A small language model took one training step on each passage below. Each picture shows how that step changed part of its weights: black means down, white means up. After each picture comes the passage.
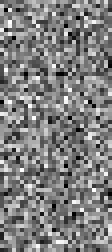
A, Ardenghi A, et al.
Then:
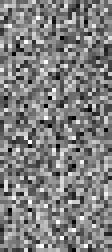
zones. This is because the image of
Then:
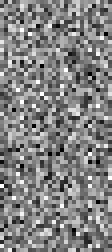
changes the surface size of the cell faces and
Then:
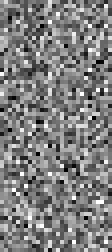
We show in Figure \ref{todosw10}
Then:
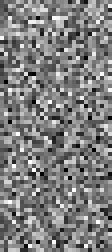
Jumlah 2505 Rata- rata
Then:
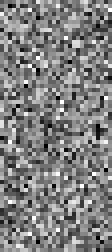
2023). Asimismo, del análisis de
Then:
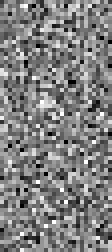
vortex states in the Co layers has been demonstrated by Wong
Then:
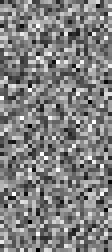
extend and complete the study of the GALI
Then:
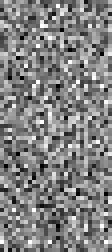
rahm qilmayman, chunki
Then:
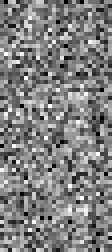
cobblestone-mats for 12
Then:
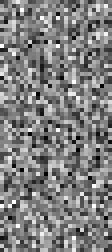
(\ref{26}) must be zero (or very
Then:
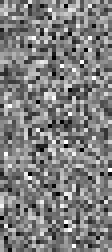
же инокиня больная
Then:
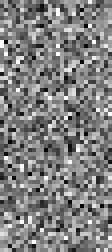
\usepackage{opex3} \usepackage{color}
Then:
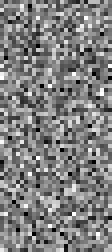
University of Chicago Press, 2018.
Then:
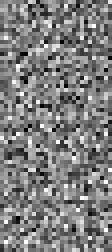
maior entendimento teórico sobre o que
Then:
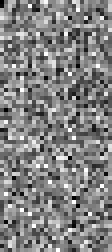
D to H, which are representative of network to
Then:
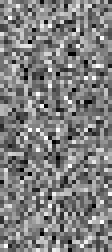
of new particles to the Higgs couplings brings
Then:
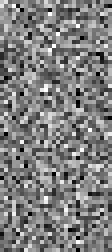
конфлікт у світі, який
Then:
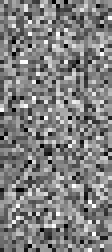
yang memiliki kemampuan membaca dan
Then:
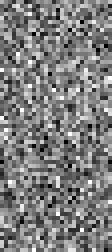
classified psychiatric condition characterised by
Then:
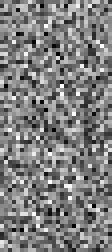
two-component model magnetic turbulence
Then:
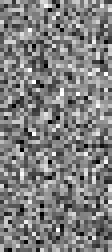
indicates the dark state (occupied dot) and
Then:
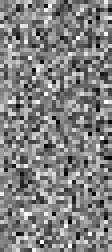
de futuros projetos com objetivos
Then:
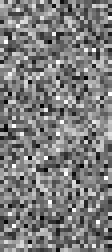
fibroz kapsula bilan o'ralgan
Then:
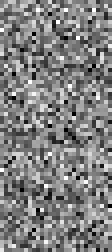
replicate all results in an appendix. 4.
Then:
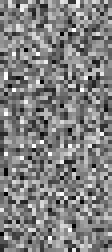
result, we have to fine-tune the whole
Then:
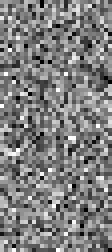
its analytic properties without running into obvious
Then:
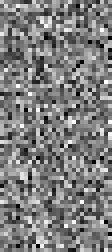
Partition $\matA$ horizontally into
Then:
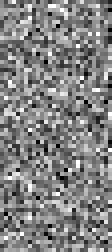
ва минтақа умумий
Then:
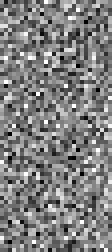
dynamically integrated during gameplay (e.g.,
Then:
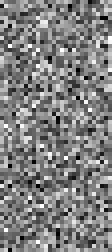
'Jannis', 'Пам'яті
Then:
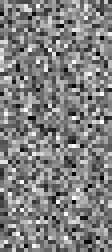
The paper recommends that the abuse of freedom of expression
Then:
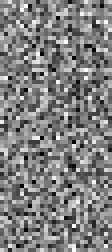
need the model to be fit. Therefore, model coefficients,
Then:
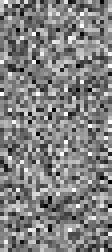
misollar bilan ochib berilishi
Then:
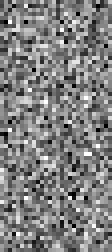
the increased global competition is putting stronger pressure on
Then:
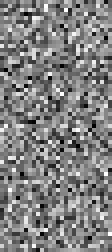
separated from the disk at several 10s of au.
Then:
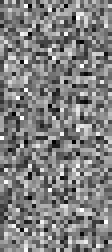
такі гібридогенні
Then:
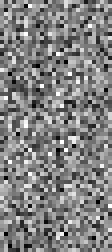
Therefore, we can add at most $k$ vertices to
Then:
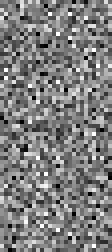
the Tibetan/Lhasa dialect
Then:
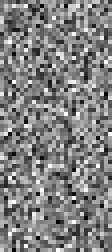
we use in calculating the sound speed difference in this
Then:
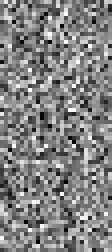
relation reproduces the mean densities of different classes of
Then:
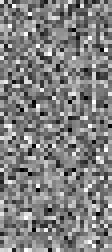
only necessary to consider the second cumulant proportional to the
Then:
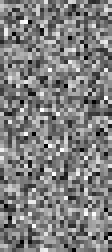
- **Economic Sustainability:**
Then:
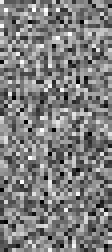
oddiygina tuproqda
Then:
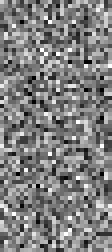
landslides (PL) exhibit sizes ranging
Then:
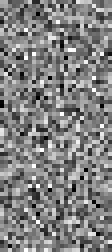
rag'batlantiruvchi tanlov
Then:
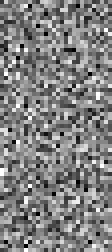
должна быть проведена
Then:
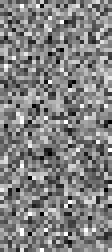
Its second iteration, DALL-E
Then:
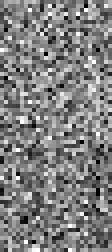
And lady-smocks all
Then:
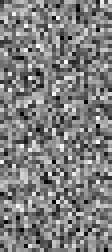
SCIENTIFIC RESEARCH
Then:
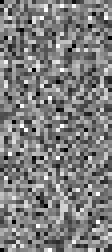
a few Fig.s 5 and 6. Finally, since
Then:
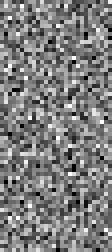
6, while searching for citations, studies which
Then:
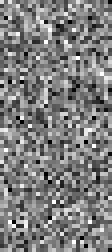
of Ref.~\cite{Ekstrom:15}.
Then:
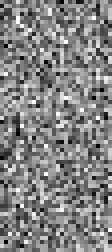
confere uma presunção de conformidade, abordando
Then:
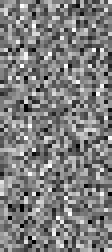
may be tuned or not. I shall start
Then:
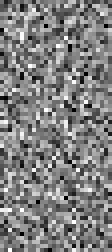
N-uptake better than other rates. At
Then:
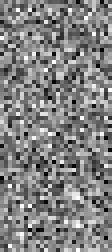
funded by the Russian state, or an author
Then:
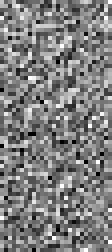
formes d'évaluation proposées.
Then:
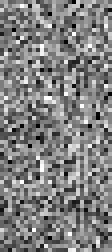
digital transformation within the financial sectors of the United
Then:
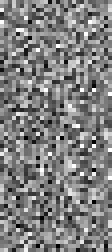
sample size N= the population e= the acceptance sampling
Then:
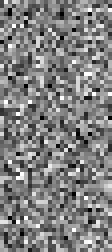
the countries' civil society, both in the organization
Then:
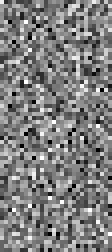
and 7 were hypermetropic astigmatism
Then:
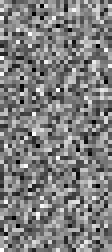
this note is that there is a dual viewpoint and one
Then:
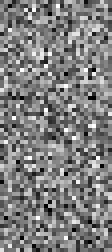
of the far-field wavevector ${\bf k}
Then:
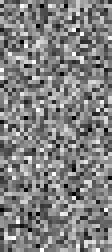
experiments, the requirement for the systematic error is very
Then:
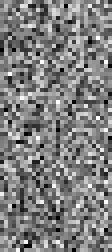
$-1$ and 5 times the RMS noise,
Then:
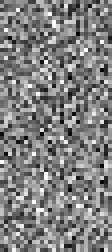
long-range and short-range interactions. Scattering
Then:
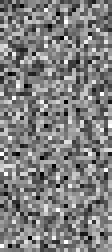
\int \Delta_\gamma (\omega_r -
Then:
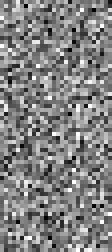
5. Визуализация концепта
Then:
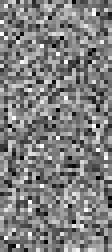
mixture, analyzed the results, and wrote the
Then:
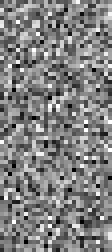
cable in Figure 3c. of a cable,
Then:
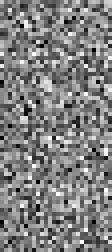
Planting And Processing Of
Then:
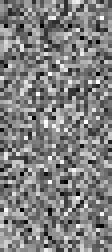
band, hamisha xalq ustida
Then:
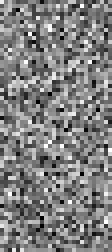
correction was strongly dependent on wavelength due to variations in the
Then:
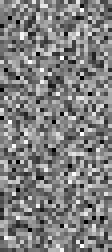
spread of hepatitis mainly depends on the
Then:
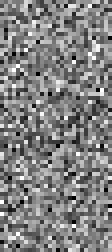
suitable for ablation source production. Those indicated in
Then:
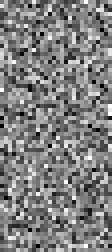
in which the key elements guaranteeing the operation
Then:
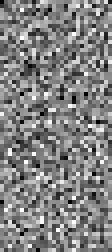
evaluated and graded based on the Healing index of
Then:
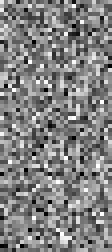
on goal-setting and academic support strategies.
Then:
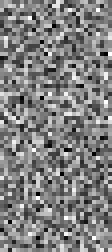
și sistematice care cuprindeau ambele
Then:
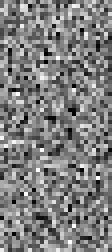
made by mass method, minerals analysis was made by
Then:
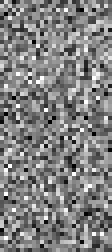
the full-sky variance of temperature fluctuations are shown with
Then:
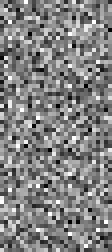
созданием рабочих мест.
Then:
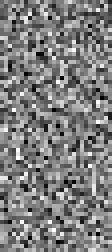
maker, SL appears positioned to place their own
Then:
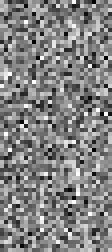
the model is significantly a better predictor of teachers'
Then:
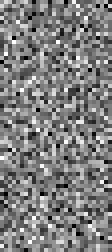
urf-odatlarini, an'analari,
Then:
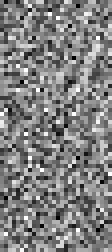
BBR shift in the clock frequency is estimated to
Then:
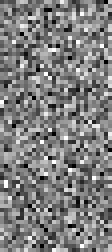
(or even decorative elements) that makes then
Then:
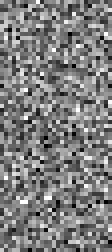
таких «текстів» має бути
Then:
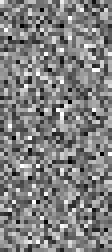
dark-red to dark-brown-red when
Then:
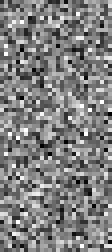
baik, dan mengurangi jumlah
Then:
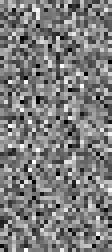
2015. RODRIGUES, Jane
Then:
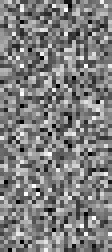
-70pt \begin{flushright}
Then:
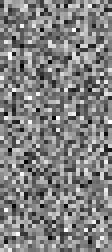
used in literature to identify relative levels of autonomy based
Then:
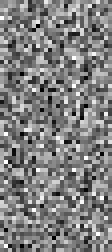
which are usually located posteriorly and laterally, should be
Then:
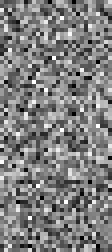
**Mukul Kumar, Swipnil
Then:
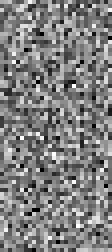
limit amount, and he/she can either pay on
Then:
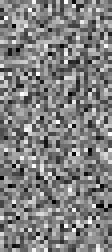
KSR1, decreasing Ras signalling;
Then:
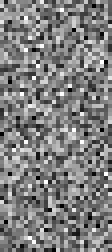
396; M.~Alexeev et al.,
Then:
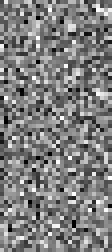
(NLL) accuracy. The resummed computation is
